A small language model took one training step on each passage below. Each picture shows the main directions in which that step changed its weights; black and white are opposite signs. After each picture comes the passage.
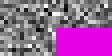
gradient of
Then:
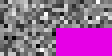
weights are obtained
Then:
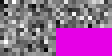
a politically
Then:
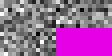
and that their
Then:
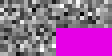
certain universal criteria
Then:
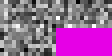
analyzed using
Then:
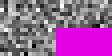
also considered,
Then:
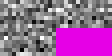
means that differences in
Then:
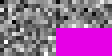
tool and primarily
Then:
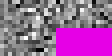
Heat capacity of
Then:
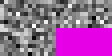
both F1 and
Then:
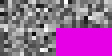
with low energy and
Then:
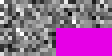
and specificity were
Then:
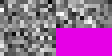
$\gamma$ with
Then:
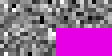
institution, there
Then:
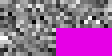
gap compared to that
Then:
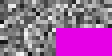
here. A
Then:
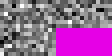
revealed that
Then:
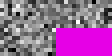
in the plots
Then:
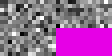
are also presented.
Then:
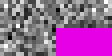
from $\Delta
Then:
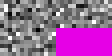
issues as one
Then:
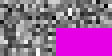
G$ will
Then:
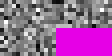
or "Do
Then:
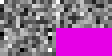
momentum and it will
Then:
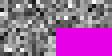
used for the
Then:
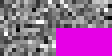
Research Questions
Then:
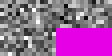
For the time
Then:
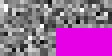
this idea by
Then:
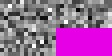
1)$, the following
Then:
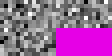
in winter,
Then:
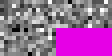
experiences a
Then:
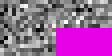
the above equation as
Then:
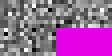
three simulated
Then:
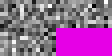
risk of transmission due
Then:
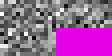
efficiency and throughput
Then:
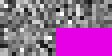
of a recently
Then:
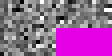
web applications are
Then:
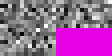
time coordinate
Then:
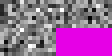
difficulty in description
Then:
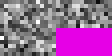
is compatible
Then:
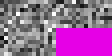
which the researcher
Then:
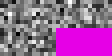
area lies in
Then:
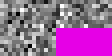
the organisation of
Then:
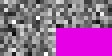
committed by
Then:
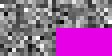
flux produced by the
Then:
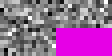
expanding regions
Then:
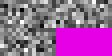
the dimensionless
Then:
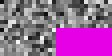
regions and was more
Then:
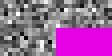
not the probability of
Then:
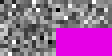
person forward
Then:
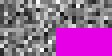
realized more than
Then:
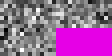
important national
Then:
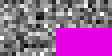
event number density where
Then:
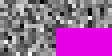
is a critical parameter
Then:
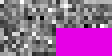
neither even
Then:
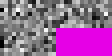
on training loss and
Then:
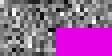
tens of
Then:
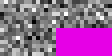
steep gradients
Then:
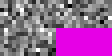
of the study is
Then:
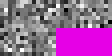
not just the
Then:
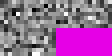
Support a
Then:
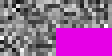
and\ \citenamefont
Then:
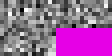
observations of the
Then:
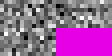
away from the
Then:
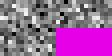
tensor case ##
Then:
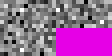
the gas,
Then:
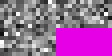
prudent to
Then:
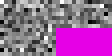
remains mostly
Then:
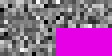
complex than the simple
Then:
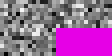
the program has had
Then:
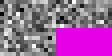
and the product of
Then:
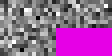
choice of initial
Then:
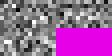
developed countries
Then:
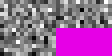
to a given
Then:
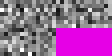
value of the critical
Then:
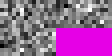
of radiation transfer
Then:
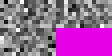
in the BH
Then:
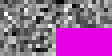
ShDI are
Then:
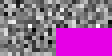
directed toward
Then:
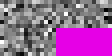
compared. A
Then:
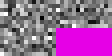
will be of a
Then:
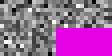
conditions. In
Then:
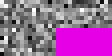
way to partly
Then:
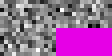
is processed through
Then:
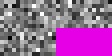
mixing of which
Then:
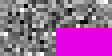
the lowest
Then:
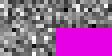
use of a
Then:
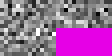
in the Gaussian random
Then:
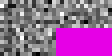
other types of
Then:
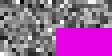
reproduce the observed
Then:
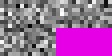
version suggesting that
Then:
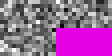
and blue
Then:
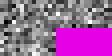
typical of
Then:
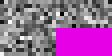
figures and the
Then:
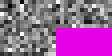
most of the
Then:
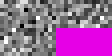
is exactly same
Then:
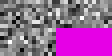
mental space of
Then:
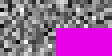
of hole-like
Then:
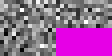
generalize the above
